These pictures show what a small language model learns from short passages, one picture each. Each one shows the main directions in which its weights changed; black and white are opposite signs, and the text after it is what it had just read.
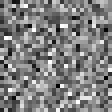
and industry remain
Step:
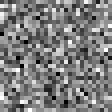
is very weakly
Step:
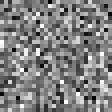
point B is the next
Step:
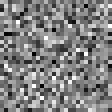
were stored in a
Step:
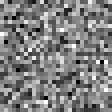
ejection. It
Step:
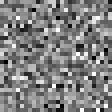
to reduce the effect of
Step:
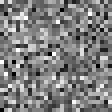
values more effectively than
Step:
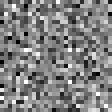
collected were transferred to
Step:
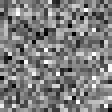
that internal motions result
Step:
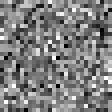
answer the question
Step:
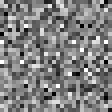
activation indicate
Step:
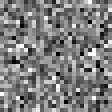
second factor from the
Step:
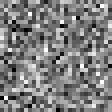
this pertinent
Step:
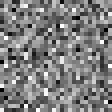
industry far more
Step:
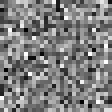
the fungal
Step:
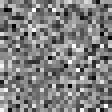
state of a dust
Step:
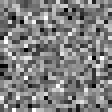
straddle this
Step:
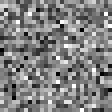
represented by two
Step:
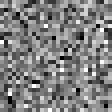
cosmic time and
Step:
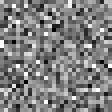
orbital motion.
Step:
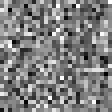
and the slope of
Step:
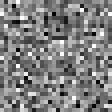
very large value to make
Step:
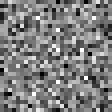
is important to state here
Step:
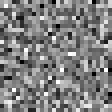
with an initial rms
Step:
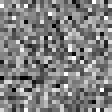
Deformed shape
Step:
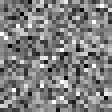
papers have investigated
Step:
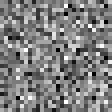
transverse size of the
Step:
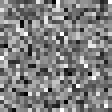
the back to pain
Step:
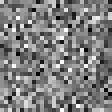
to be driven,
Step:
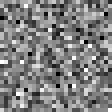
2 indicate locations
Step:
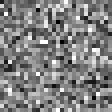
lattice techniques. This will
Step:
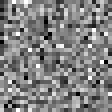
this behavior is quite
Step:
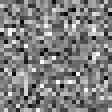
magnetic fields with a
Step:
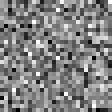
a direct consequence
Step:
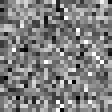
the assignment is less
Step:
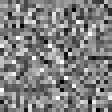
driving situations.
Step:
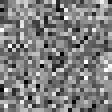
the database,
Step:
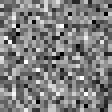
neck, and
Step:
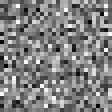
According to Aulia
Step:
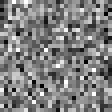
this, we establish
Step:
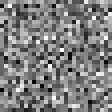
for extremum
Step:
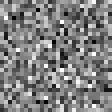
loading direction.
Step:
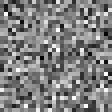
constant. It is important
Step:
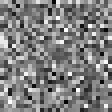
of the temperature and power
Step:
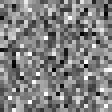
they are very small,
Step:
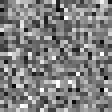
the scattering process with
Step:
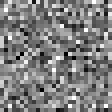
So we can conclude
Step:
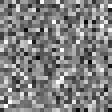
& \\ Records
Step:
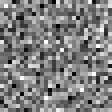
with defined boundaries
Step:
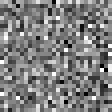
of the wave function of
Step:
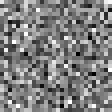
basic SRAM
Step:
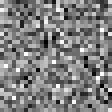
the two deviatoric
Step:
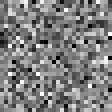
a cusp.
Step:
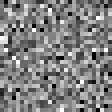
for this method of
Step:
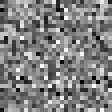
the lifetime of
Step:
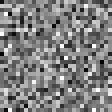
mass using {\sc
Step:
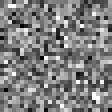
the effect of adding
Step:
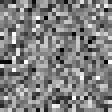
remains inconclusive
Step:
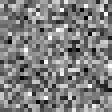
area. The type of
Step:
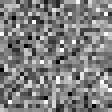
ns. The output
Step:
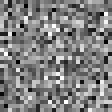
illustration of the
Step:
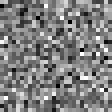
The publication years were
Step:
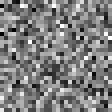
need physical exercises
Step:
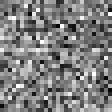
adopted. The results
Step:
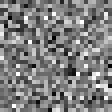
decreases to facilitate
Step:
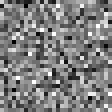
2) describing
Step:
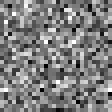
Sudan, with
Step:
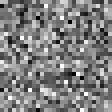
The various spectral components are
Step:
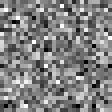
optimization problems, is one
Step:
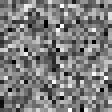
accuracy, coverage &
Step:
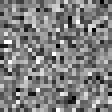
single node dynamics to simple
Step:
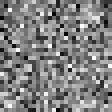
and causing an
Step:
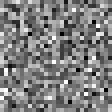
broad spectral features has been
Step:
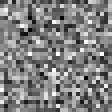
Science Foundation of
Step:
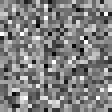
participate, you
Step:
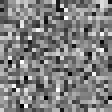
the case of our model
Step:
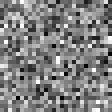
we know that the
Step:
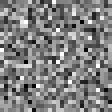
National Radio
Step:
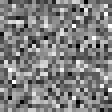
children are at risk.
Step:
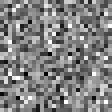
due to the decreased
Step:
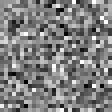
EU ETS
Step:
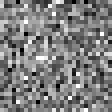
shaped nose Figure
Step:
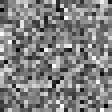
the use of market
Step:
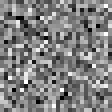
rather than formal
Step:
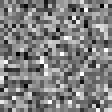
prove causations but
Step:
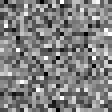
in plasmid was
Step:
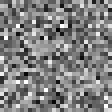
male representative,
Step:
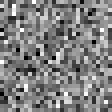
remains more or less the
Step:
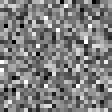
in consequence is
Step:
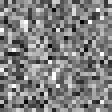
National Research Council
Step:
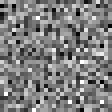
is Member of
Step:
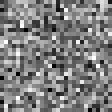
the usability of the
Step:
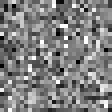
have presented the design and
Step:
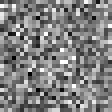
is denoted by
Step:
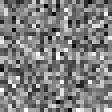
of aggressive
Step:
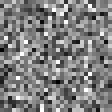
DSCP or
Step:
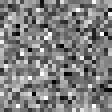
quite marked.
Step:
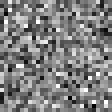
systems: 1.
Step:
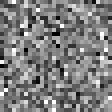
proposed the mathematical
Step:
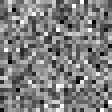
thus the second power of
